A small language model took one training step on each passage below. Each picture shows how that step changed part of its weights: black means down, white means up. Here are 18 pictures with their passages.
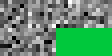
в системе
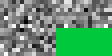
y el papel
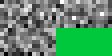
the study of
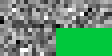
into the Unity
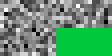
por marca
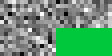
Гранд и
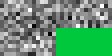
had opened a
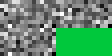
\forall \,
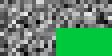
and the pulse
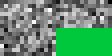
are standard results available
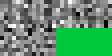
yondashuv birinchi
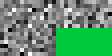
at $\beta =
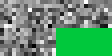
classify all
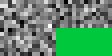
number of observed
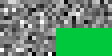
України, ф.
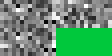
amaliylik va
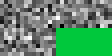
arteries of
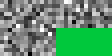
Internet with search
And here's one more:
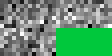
tilida inson
